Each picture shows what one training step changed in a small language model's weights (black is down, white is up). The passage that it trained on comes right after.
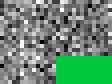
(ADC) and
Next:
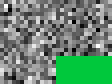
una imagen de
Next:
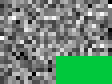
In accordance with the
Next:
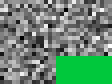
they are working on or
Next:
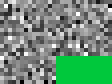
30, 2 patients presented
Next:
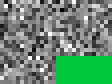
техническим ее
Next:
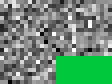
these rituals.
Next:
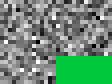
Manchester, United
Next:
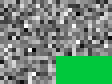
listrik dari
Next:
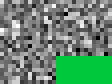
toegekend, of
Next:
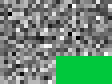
to their complex shape.
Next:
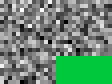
first part of the vector
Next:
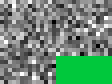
recognition difficulties or
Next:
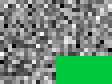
providing a deeper
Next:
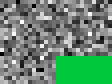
of these chelates were
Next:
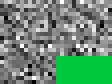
the rotation speed and
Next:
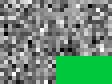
natural structures have higher
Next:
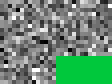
Resid. std.)
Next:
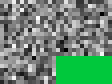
negativity of the
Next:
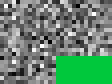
configurations from a large
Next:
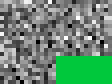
held to be required for
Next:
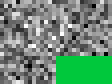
cinco cenas
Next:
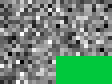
so that it fails
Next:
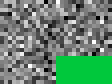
can also be used as a
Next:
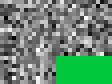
the utilization of both
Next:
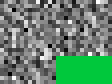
and then added the
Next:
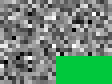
Our ambition to
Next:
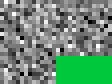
palavras, As
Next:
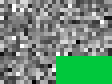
needed to deliver
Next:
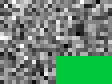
nature as they are constructed
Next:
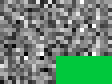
and early predicts
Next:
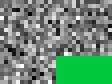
Cu doping on
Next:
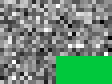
pine, grown
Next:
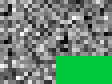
occurs during the first
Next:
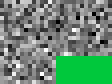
discovered that
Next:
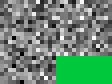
of quality diets which
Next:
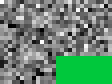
shaxs nomi
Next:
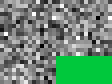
of Zoology, University
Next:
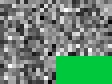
ones, at temperatures
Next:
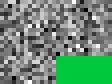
round. Both
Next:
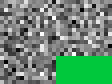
line the better the material;
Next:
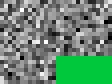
reduces the proton density
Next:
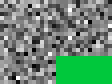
individual xususiyatlari
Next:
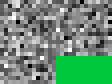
This study was conducted without
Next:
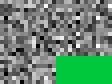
the concept of a response.
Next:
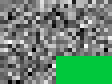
bright $i\sim
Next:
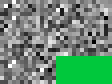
normas de financiamento
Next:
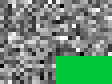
supplement work done by
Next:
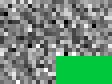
bir kısmında her
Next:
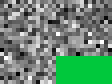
leaf powder
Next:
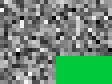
- 6) sifat
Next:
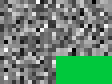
of position angles.
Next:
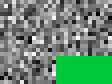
las actitudes,
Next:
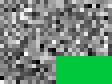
de subcritérios
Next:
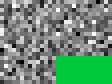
guidelines for treatment,
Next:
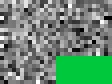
work needed in order to
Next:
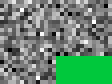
promote the selection of
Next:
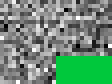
way of warping
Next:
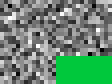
These two couples are
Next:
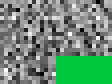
Conference on Learning
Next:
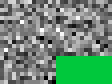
chemical potential (the
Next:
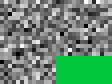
to build a unified spatial
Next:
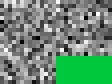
devices reveals that the
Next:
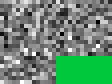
present a preferred
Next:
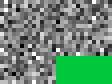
= \oplus
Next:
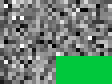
си. През
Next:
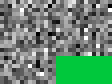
only one common subtraction
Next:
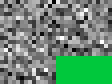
than by external factors
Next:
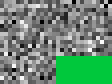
with \tanb=
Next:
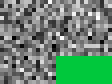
disappear even if the
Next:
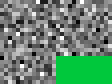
of modern methods for
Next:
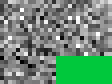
[2]. An increase in
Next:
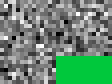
30sec, while the
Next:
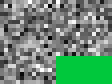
scattering that extends
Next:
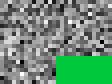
which includes deliberate
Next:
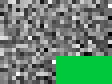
detectors. This is
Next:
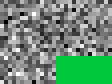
manifestations to improve
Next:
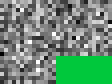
propia. 6.
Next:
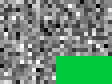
Accessed on 29
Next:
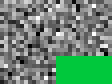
tests, as well as
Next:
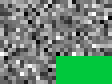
equality, it must
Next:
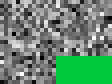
religious and
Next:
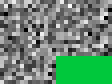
them anyway lowers the
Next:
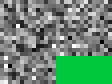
be more than one set of
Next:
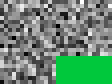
time of a quantum simulation.
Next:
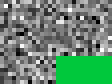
автора есть
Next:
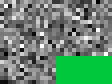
production and consumption of
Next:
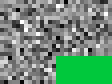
Tahir, A.
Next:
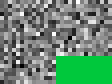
attain it. Two
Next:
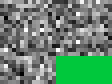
the generalized scattering parameters
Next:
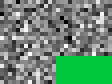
in first order to the
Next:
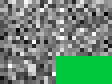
calculate input equations of state
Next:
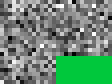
possible attacks, this
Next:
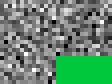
polyester, again
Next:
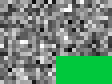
which students are free to use
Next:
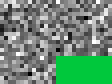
these frameworks were done
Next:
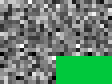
these, and our senses
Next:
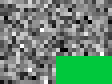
the static structure of the
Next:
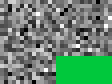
identify and extract all the
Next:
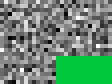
to provide triggers for
